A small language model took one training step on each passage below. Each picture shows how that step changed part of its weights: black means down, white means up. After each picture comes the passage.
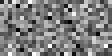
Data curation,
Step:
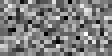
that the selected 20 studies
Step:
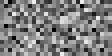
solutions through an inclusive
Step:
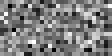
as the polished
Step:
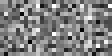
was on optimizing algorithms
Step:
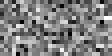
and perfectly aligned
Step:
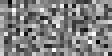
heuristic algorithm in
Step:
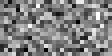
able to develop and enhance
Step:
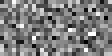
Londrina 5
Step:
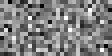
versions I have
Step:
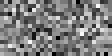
triggered because of
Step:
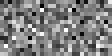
patients are most likely to
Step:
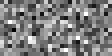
criterion for the occurrence
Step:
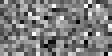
and rotation are inferior
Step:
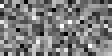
on home set up,
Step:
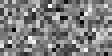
absolute values of the
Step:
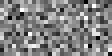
using generative neural network
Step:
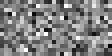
common in written speech,
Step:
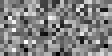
Strongly Agree
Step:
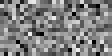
consultations, if
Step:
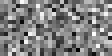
process control, and digital
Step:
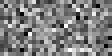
to gain strength,
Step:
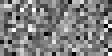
Abstract We provide a
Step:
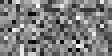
students involvement and
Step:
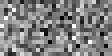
variables (MV).
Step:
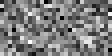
in the bands for which
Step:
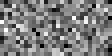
lens systems.
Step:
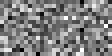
a setup process or suggesting
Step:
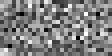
favored in most
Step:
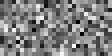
and keep such data.
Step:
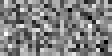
and charge! These
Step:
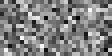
and described by microscopic
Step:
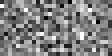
in the number of available
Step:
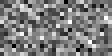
a complementary bending
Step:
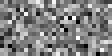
quantification, limit of
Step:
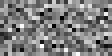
A balanced detector and
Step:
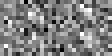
the Afghan
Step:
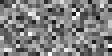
the runtime system.
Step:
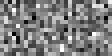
thicker islands
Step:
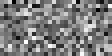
therefore how to optimally
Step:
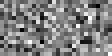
time, demonstrating that
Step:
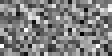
as it is essential for
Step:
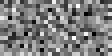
this increasing challenge (Figure
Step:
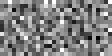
in addition to presenting
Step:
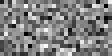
Sauter pulse with
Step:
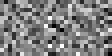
the sweet
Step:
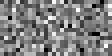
this purpose, regular coordinates
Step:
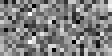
is not the case.
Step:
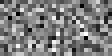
from her master's
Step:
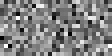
and women still are far
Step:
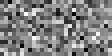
him before. With
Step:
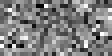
be carried out using
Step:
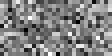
is a demonstration that
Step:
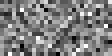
resources, increased pollution,
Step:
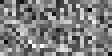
wet sorbent material
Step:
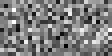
selection of seven
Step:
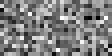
of seaweed in
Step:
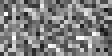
the refined projection
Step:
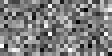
timescale is the primary
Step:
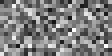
the help of our new
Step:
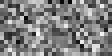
executed in the cloud
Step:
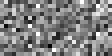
constraint of top quark
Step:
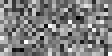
- The result also depends
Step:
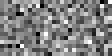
were corrected to the
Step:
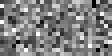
in Spain on personal
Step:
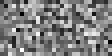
to input exposure data to
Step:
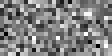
made the energy to start
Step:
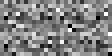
A plot of rate constant
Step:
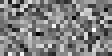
Of the users,
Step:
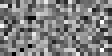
all agroecology
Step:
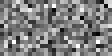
a spoofer
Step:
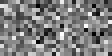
for later statistical analysis.
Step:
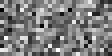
of moral calls
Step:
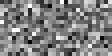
index: Carr's
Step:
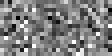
Jel Code:
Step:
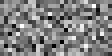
Candidate selection
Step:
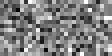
used to visualize the
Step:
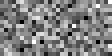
and is normalized to a
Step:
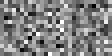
goal is to introduce some
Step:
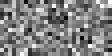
de las dimensiones
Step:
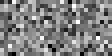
Plane Functions
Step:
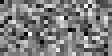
the sequences were then
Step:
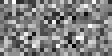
core was analyzed using
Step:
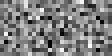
Covenant on
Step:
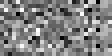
when voltage problems are
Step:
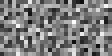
pristine organic
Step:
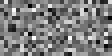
no line breaks in
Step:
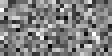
to manuscripts
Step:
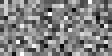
A real understanding comes only
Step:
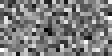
put in place to
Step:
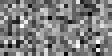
quanto quis
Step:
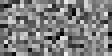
co-location solutions
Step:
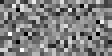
an employee while they
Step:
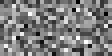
the possibility of higher local
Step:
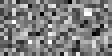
beam, the phase of
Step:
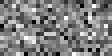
the scores concerning
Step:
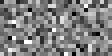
transmission line, will be
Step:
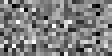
Then, the mixing matrix
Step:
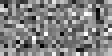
cycle. The estimated linear
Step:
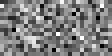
in the main algorithm.
